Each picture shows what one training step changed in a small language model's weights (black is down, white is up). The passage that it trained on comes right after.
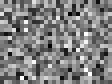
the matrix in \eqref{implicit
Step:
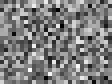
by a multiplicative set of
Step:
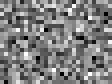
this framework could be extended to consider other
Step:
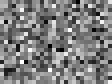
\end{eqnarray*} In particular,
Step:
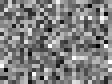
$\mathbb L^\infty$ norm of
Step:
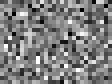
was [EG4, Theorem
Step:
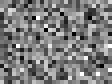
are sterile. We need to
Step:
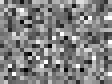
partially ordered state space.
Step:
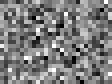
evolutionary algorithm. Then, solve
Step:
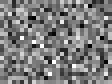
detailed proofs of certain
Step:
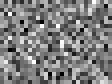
fixed cutoffs supported in
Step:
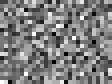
constructed to approximate solutions for new parameters and
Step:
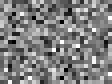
and equivalence thereof, which is due
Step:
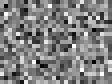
U_{b,\xi} +\mathscr
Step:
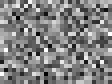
substantial impact on
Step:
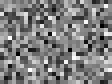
case $m=2$ with the
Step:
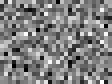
$ \mbox{Re}
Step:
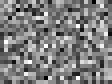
G_{\Q} \rightarrow
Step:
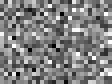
$E_6$ has a long
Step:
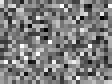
diagonal matrix $2pI$. Hence
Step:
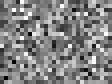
furnished by Wise,
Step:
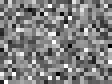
$I$ is the integral over
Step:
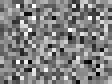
\in \mathrm{a}
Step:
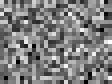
the last two equalities. Then we
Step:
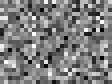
\emph{Hecke operators on
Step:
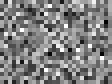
$a, b$, their inner product
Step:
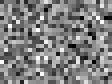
dodge this doubt,
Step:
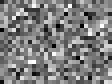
to show that the following inequalities hold
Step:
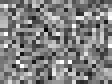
to be of maximum rank.
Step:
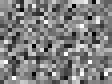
\mathcal{P}(X)$ forms
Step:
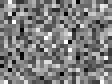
Processes Appl.
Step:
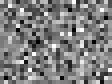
orbit} if it satisfies following conditions:
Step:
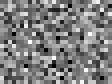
we can simplify and separate into
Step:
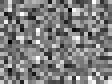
Theorems 2.2,
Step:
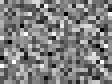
of change of the mechanical energy
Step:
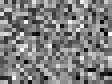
the restriction $\kappa|_{L}$ of
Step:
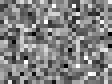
\mathbb{Z}_2$ and
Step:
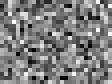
Suppose the volume growth of
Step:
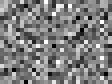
Whitney class
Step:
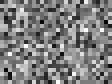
fracture $\mathcal{C}$ is
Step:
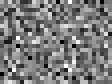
notable fact is that %As the
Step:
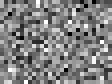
\lesssim C(A, M,
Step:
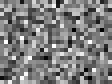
this theory. In the current
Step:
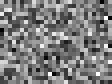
the following duality principle
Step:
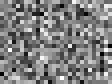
\N$ with $n\ge
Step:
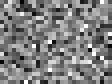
Such a \(\sigma =
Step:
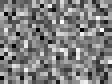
is more or less a special case of
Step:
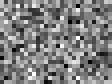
a mesh with $2 \times
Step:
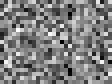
$\Pic D$ is generated by the
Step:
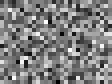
$\eta -$direction \
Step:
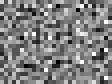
$1 \leq i \leq
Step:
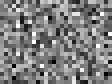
Finsler norms.
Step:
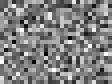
only if the boundary datum
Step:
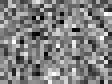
also has been a vast
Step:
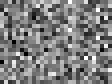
are obviously verified by the process
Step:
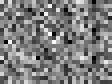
$C^*$-algebra is a
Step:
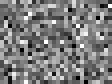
assumption nonautonomous},
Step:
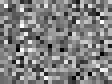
\end{equation} with
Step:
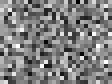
succinctly described as the
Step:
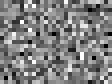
6, \ldots ; \quad
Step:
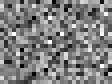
thus have the 1/2-equation
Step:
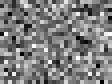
A$ is Arens regular if
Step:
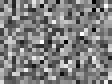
for all $\Gamma\in
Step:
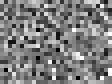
of $G$ is denoted by
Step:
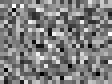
the area of the strip
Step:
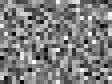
approximation for the family of operators
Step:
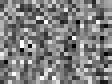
velocity model, and we choose the
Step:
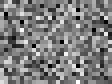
second interpolation method is a
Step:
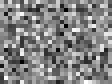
b_i$ for each
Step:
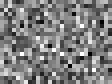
generators and gas wells).
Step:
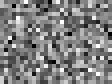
finitely many connected components, and
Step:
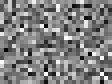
if we start with a
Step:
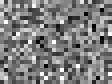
a categorification of this correspondence.
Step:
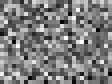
implied by the definition of a
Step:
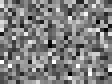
boundary of this polygon and
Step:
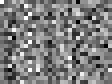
solitons} We calculate
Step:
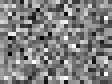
be regarded as a
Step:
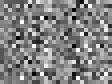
\gd \begin{abstract}
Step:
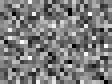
theorem of Tabachnikov
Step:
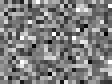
digraphs of degree
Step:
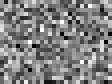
in $\D^n$ such that
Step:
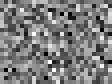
up to isomorphisms, and for every
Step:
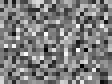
and, for $\si\in
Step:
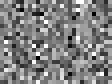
\smallsetminus \{z\}$, and
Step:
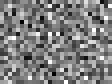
induces a long exact sequence, of which
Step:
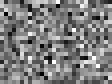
skeleton of $f$
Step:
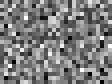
for the one-dimensional case and for
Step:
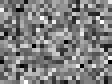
\epf The extremality
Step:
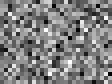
time '$t$' is
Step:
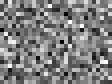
$Q_{\Delta}$ is a
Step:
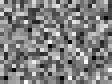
the hk-topology. Let
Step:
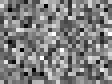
for any $n$th root of
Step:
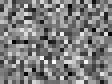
which is the Hopf algebra dual of
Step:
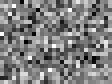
be dropped. This completes
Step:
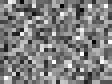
S_{n+i}$. Remark that
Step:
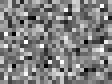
slightly modify for simplicity
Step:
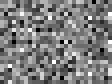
Kummer surface is the quotient of an abelian
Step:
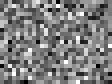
at various steps in the proof.
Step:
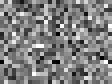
Pick two linear functionals
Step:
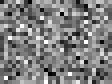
somme apparaissant
